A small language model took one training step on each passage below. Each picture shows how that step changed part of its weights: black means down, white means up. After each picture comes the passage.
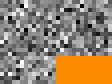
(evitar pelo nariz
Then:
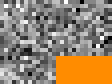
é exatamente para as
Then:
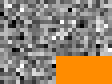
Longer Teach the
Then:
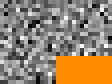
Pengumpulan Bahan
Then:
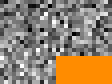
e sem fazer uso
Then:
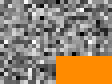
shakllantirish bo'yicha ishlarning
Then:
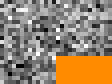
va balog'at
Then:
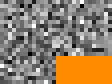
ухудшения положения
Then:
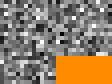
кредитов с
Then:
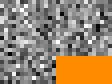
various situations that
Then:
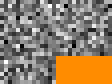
секции становятся
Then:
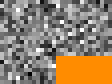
финансового опциона
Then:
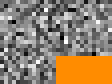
e como seu princípio
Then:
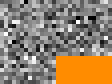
in Europa und die
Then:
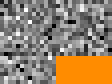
individual capabilities are
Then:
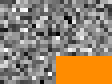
seguimiento en la observación
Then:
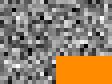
oranda ağır,
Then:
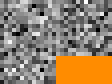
- 60 часов и
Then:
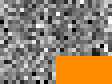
han realizado encuentros
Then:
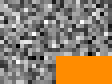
damn it!"
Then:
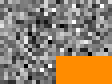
lesiones o cualquier otra
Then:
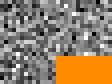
nella società
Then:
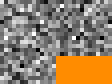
de riscos. Por
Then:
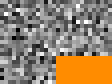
media in their rapid
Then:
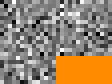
novamente, a fim
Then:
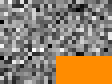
histórico e político no
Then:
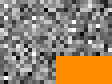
influenciar a cinética
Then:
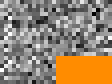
of the domestic
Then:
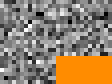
beradi. Tajriba
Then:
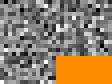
discover ethical
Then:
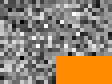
el femenino, porque
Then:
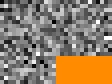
runoff and
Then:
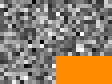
меня оттуда
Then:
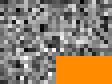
a MAI al
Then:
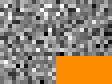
desarrollo de la red.
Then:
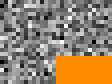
бўлган гардни
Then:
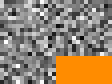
Въпреки че
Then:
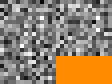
de idade entre 40 aos
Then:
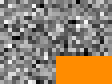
asosida, o'z
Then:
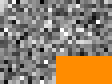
desafío, lo
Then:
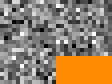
сейчас спектр
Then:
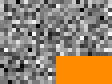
las de tipo biótico
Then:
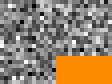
деякі автори
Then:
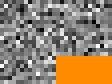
una investigación no experimental
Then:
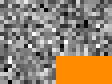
qaratilgan, aniq maqsadlarni
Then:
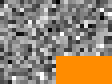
Osmon J. L.,
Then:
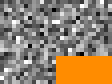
murakkab fondagi
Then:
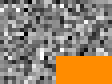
PENA. **Revista
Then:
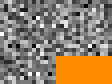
ССВО с
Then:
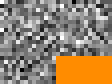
atualidade. Ao
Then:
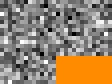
da TB entre 60 e
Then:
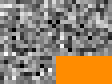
8]. Shuning uchun
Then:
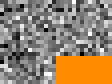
after different intensity
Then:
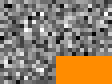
chiqarishni ko'paytirish
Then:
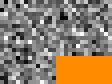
ligne joue
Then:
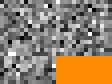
serta mengamalkannya
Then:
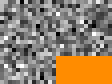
lunak yang bebas
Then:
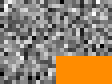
point de vue de
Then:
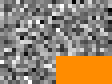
tramitó con los
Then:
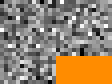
so'ng ikkita
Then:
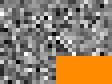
común en hombres
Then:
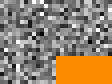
el mundo, talleres
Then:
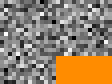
asosida o'qish uchun
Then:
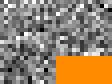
of Peace Press,
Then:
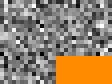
de la Constitución de
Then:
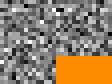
використані в
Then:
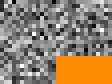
tarbiyachi uni
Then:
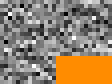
varlığı kamusal
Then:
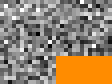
tezlashdi. Bu
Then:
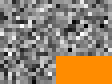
яка перебуває
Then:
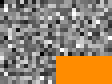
analisis kebutuhan
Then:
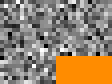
qizi Tijorat banklari
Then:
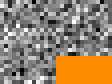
of Temple Studies
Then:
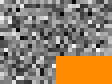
con el daño que pueden
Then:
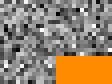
hisobga olish lozim.
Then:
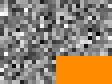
kutilmagan narx
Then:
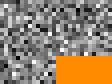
ilmiy yangiligi shundan
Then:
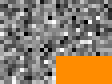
della resistenza,
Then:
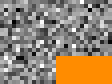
kuchiga ishonchini
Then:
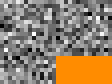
la hora de construir
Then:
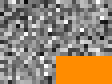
elementlarining mantiqiy
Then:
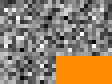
стран, относительно
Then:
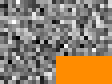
Issue 3.
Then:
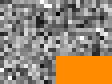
davlat universiteti, Fizika
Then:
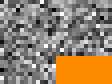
proses pemerolehan
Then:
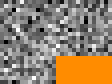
Este método exige recursos,
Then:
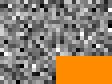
olmadığı için
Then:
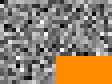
the adsorbent
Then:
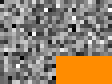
construite. Elle a
